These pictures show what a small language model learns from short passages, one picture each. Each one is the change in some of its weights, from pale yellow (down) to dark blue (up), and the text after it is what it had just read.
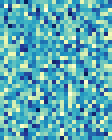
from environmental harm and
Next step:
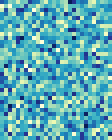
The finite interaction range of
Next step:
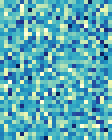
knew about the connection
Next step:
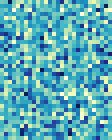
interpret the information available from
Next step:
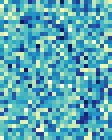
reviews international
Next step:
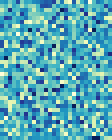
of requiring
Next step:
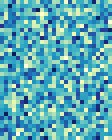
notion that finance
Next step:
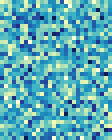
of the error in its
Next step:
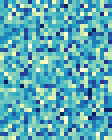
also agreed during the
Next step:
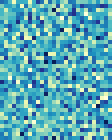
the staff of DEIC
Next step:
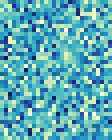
that has high voltage
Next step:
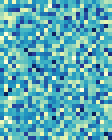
and H. J.
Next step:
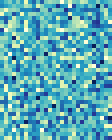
с богатым
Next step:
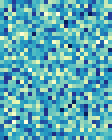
. At higher fluences,
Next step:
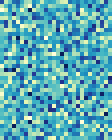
media use among children, around
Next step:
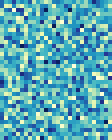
issue of traditional
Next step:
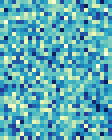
20 ta grafik
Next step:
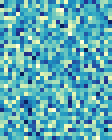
strength, a relatively long
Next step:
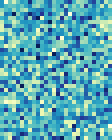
3D spatial
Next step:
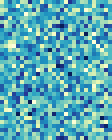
RE falls back
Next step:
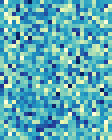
clearly observable in either
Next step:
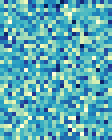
the students of Sixth
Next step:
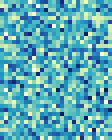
2. Spot
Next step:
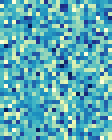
maxsus ishlab
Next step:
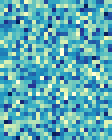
where SMB for two
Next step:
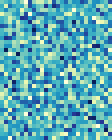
energy of the system is
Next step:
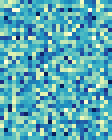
tinchlik va
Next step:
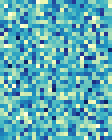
unit cell, and the
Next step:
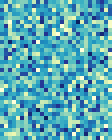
garnered considerable
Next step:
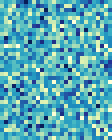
Estoque é
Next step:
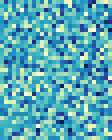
the model’s prediction
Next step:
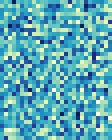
qualité de service
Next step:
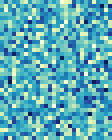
tunnel might
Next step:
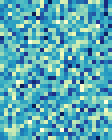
l'impact des
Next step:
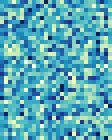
não apenas os
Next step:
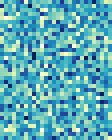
frame, s is the
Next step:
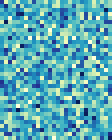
where an auxiliary
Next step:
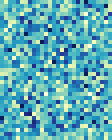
by the geographic and
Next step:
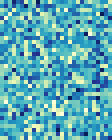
контакте с
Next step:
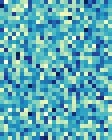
obtained if the hard
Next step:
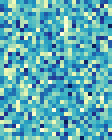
September 11,
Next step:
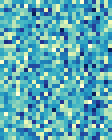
ekan, ular
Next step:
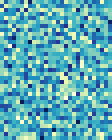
loading, where the
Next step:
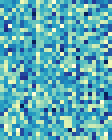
from stakeholders in
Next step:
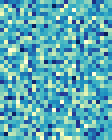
as of now. The actual
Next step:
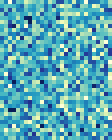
délectant du
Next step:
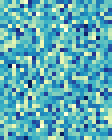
childhood onset multiple
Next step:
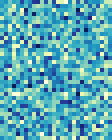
same carbon along with a
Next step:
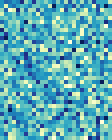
indivise ».
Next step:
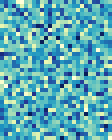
the backbone and
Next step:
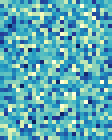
of immigrants
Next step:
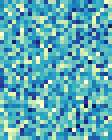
in the learning resource.
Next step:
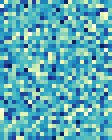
On the other hand Group
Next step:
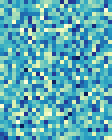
theory literature review method is then
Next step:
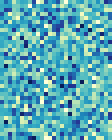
three carbon layers is
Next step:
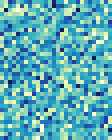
the slant path along the
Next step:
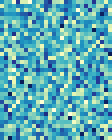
there is no Put.
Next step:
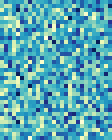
harmonic content, were
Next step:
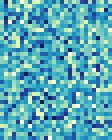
a unified gauge symmetry of
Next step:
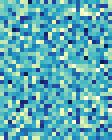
performed through a transverse lower
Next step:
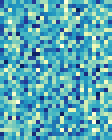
un lien causal entre
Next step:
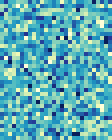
Doing so for
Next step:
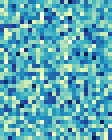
resonance is obtained in the
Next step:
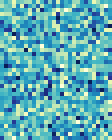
Absoptive cap.
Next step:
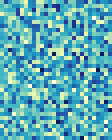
developers of
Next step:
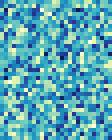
que haviam
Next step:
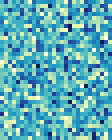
illustrated cycle in
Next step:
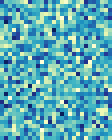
s_i , and the
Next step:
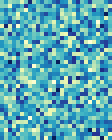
Climate Data Store
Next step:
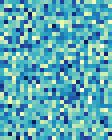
la identidad del
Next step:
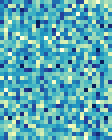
6. Oktober
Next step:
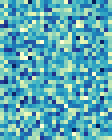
reluctance of the population
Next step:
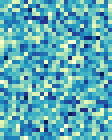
background level is determinedined from
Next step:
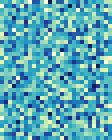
scaled commensurately
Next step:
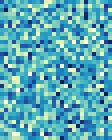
– variable λ –
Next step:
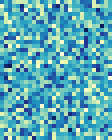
White Research was a
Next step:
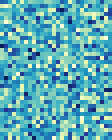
where “mothers are
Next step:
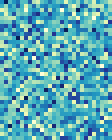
parameter. In that case,
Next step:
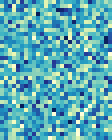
á brazo.»
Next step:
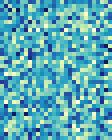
encodes these visual signals
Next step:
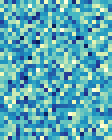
A study across Public
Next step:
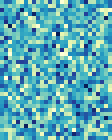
for the small port number
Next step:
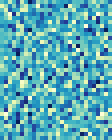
contributions can be further
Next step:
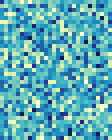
the oscillator
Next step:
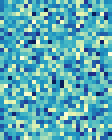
the unambiguous
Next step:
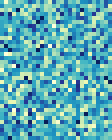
negative directions. This behavior
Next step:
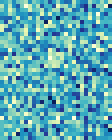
diffusion of
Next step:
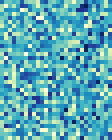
international organizations,
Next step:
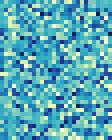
de las personas que
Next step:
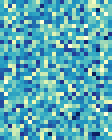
se adequem ao
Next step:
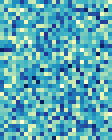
la creatividad*,
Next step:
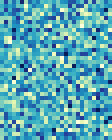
nicely resemble
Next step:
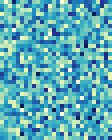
and diverse strategies and
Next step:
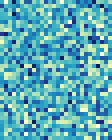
better suited to the
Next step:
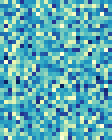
mm to 10 mm
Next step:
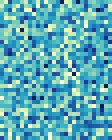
the total amount of
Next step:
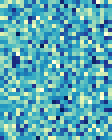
Cultural heritage
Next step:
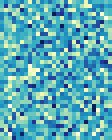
consequências do
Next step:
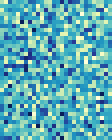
terms is the IR
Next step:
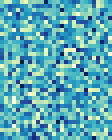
AGN duty
